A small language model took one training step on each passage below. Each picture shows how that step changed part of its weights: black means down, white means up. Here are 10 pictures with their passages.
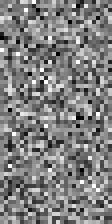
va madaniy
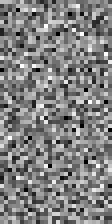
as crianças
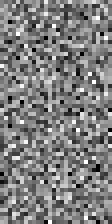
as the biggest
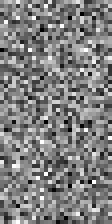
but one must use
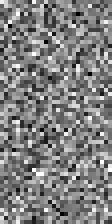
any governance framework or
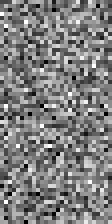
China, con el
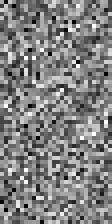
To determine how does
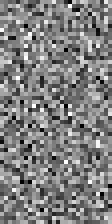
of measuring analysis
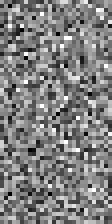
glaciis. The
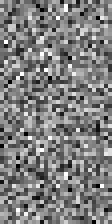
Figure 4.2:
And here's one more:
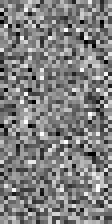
of a Baryon
